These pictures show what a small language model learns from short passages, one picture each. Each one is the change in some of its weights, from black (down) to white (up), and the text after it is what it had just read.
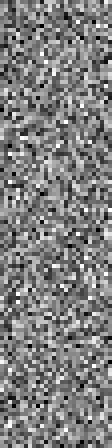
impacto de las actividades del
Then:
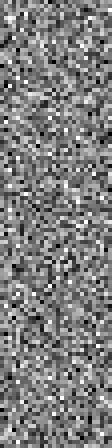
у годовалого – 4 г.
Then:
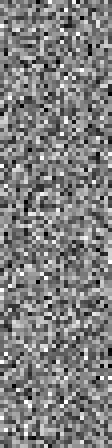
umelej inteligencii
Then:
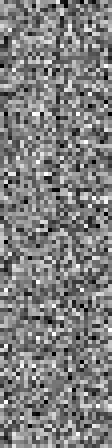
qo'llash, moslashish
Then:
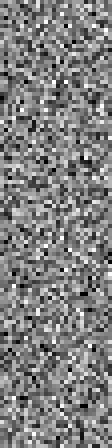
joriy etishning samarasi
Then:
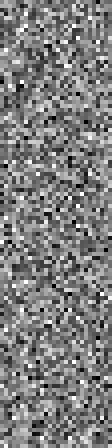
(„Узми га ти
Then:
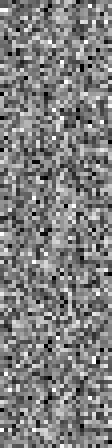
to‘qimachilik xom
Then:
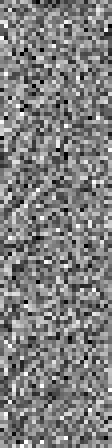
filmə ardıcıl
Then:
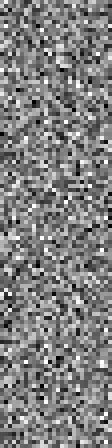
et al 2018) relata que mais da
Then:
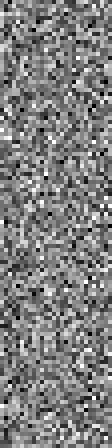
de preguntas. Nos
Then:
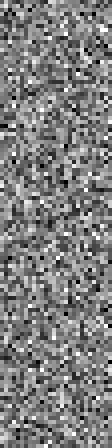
misterianismo è
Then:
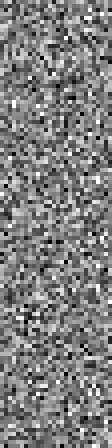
qonuniy hujjatlar
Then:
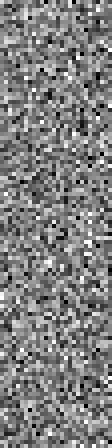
longe quando afirma:
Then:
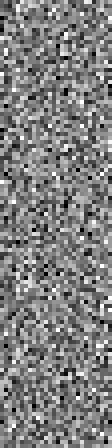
этиши, миллий
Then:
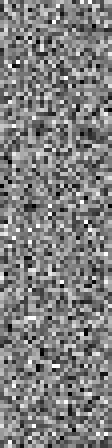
selection. This can
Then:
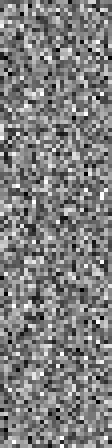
que foram discutidos.
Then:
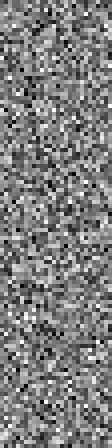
tarmog'ini isloh qilish va
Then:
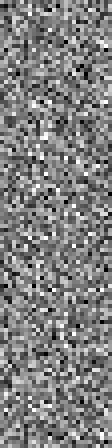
fez com desempenhasse
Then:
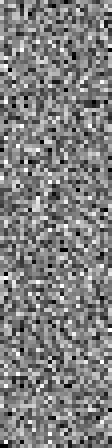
покращення (0) та
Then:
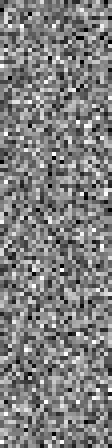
dramalar yerine eğlence
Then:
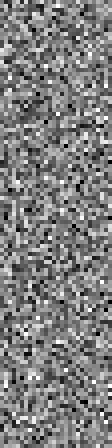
- «Made in Uzbekistan»
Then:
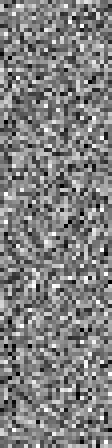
de la efectividad de la
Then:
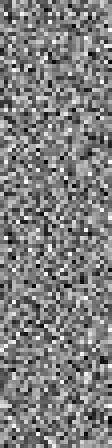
аниқлаш мумкин:
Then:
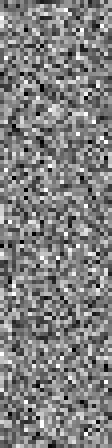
egyik, míg más
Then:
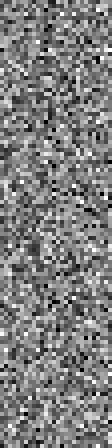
O‘zbekiston Respublikasi
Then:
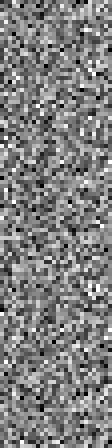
tarqalayotgan barcha
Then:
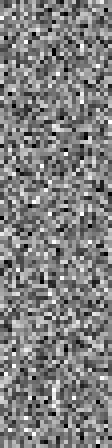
talabada doimiy yangilanib
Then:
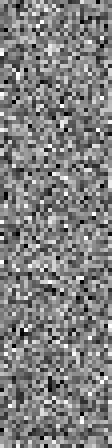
реализовывать их
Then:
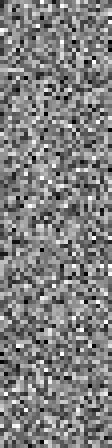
sativa* L. subsp.
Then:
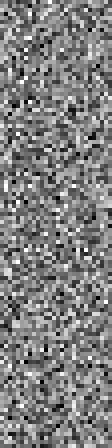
de incidencia con 1437
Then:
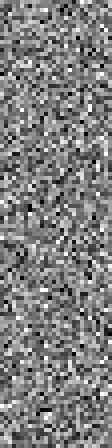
Norte da Assembleia
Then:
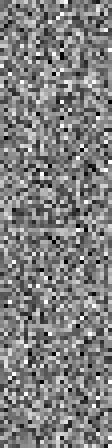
Iqtisodiy rivojlanish darajasi
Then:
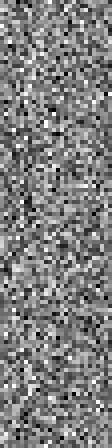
contribució única al
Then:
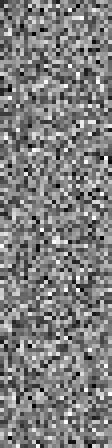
rio Solimões para formar
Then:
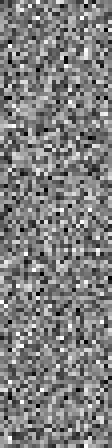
sulla figura dello
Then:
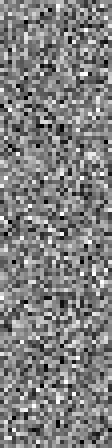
BHP Billiton Mining
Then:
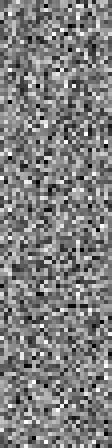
Social Sciences And
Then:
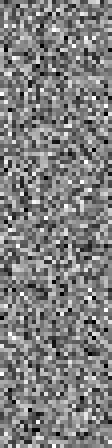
model hukmron bo'lgan
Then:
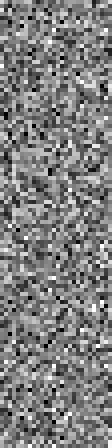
belgilab qo‘yilgan
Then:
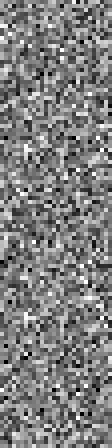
. 3. Condición de
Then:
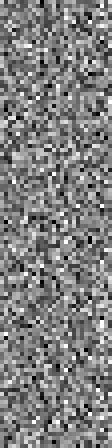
hamda mahalliy ijro
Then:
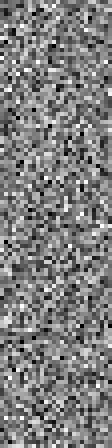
ayto olmaymiz,
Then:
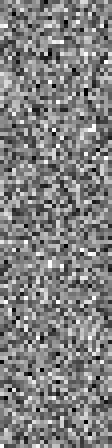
según el lugar
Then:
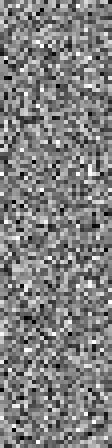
turli manbalardan yig'ilgan
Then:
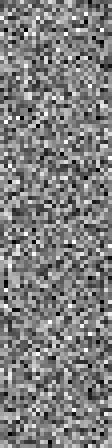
als bij het toepassen
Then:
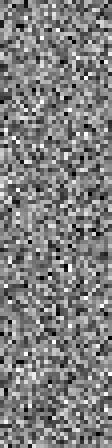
acionário brasileiro.
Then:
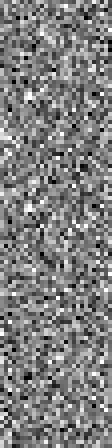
intestino delgado y
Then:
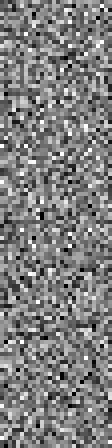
діяльності всіх
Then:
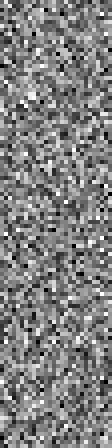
la empresa porque siente que
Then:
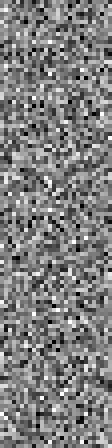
ma’lumotlarni himoya
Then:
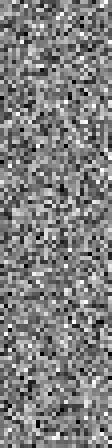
Technology and Media for
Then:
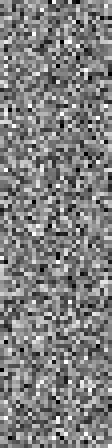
artikelen bieden meer
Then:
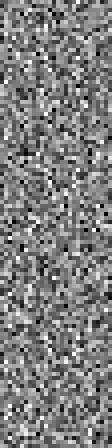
CSV7, CSV8,
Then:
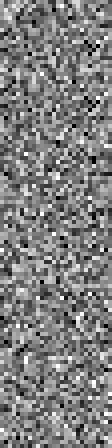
si nivelin më
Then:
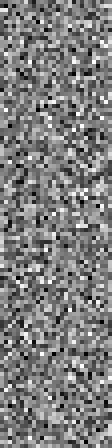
compression PNG,
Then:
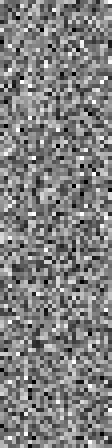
Instagram da Sadia Chile
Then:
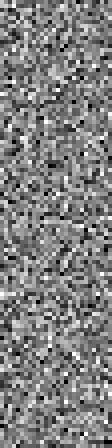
pribadi tidak dapat
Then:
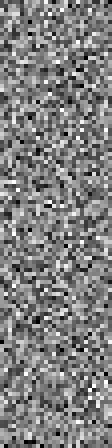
e) namesdates; -
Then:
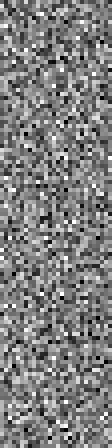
uchun revmatizmni davolash
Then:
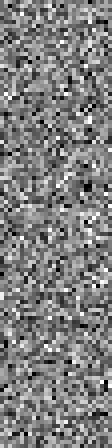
Méta-énonciation ;
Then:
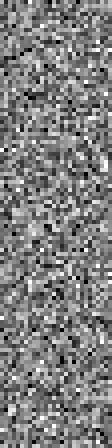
ta'kidlash kerakki,
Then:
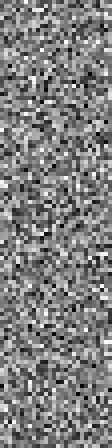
Pembahasan Hasil
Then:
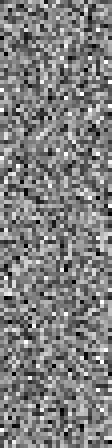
“*Negizlar*” asari
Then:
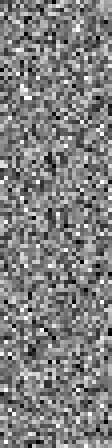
«Гуляйгород» та
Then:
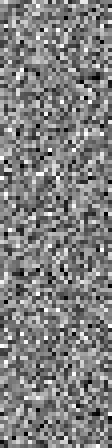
у надзвичайно
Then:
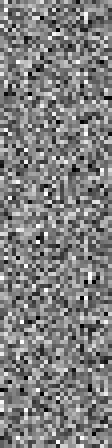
das Wissen aus digitalen
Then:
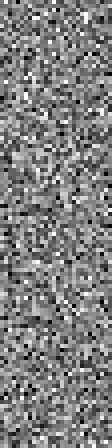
van de domeinen. Zo
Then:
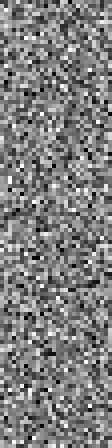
samimiy tuyg'ular va
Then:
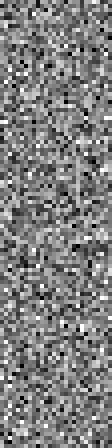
Circulation ISSN
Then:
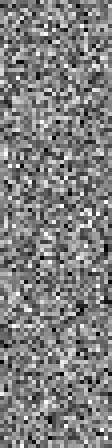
o gerenciamento e controle mais
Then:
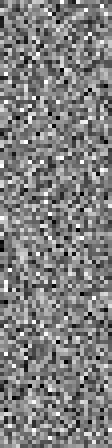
S, Shestakova MV,
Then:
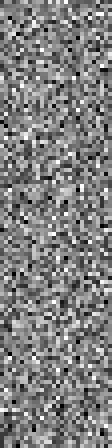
la perception acoustique des
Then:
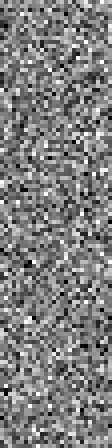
PNI (BRASIL,
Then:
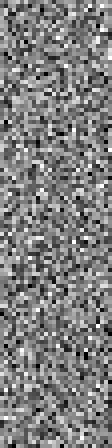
zamonaviy mexanizmlarni
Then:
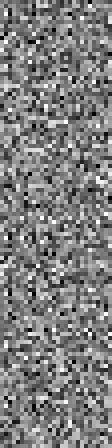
sur'atlar bilan oshib borishiga
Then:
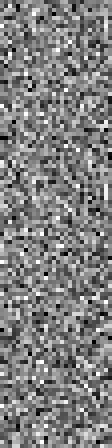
Naturinstitut P.O.
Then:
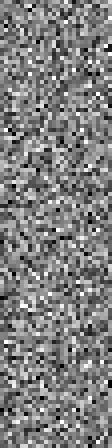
formale, cât și a celei
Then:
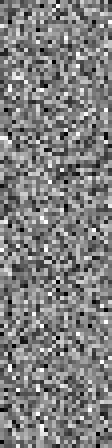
y un 7,3%, siendo la
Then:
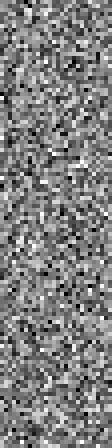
las convenciones sociales, con la
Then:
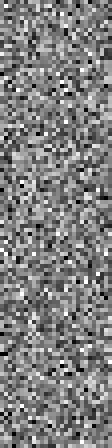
of Social, Humanity, and
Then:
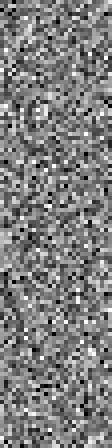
придатними наступні
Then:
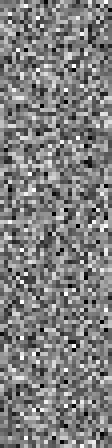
stilurilor de predare și
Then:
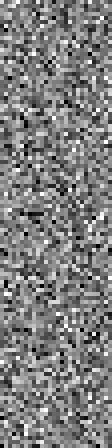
nutqi butun asar
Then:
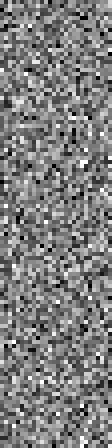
валютного курсу та
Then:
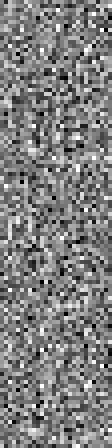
the development strategy for
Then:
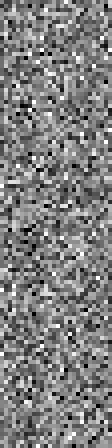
capacidade funcional e o
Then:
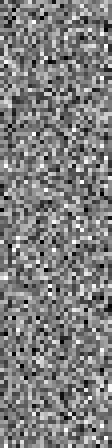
При этом, если
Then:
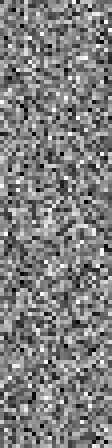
así como la combinación de
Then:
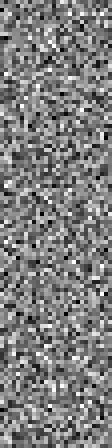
послуг за умовами,
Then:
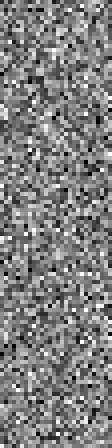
trabajo dentro de la
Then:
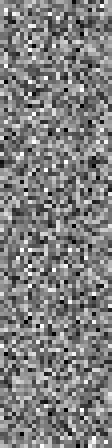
2019; Dragicevic et
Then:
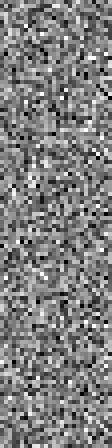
un diagnóstico
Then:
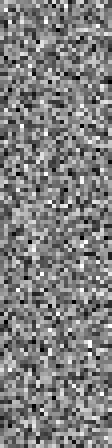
va mevasi tarkibida inson
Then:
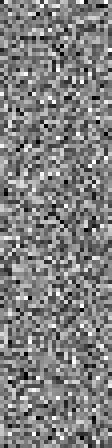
neuve. Cela mettrait en
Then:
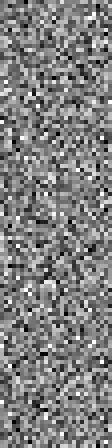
de saúde na assistência à
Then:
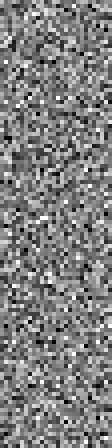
вузе выступает
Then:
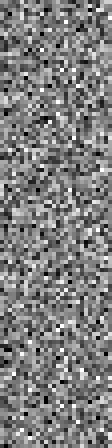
ayrim ijtimoiy-iqtisodiy
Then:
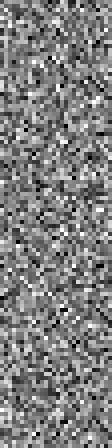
- Mcgeveran,
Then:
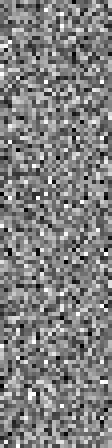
mais da metade dos participantes
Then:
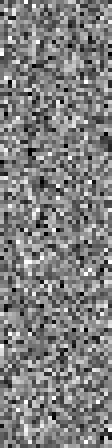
soil bacterial diversity
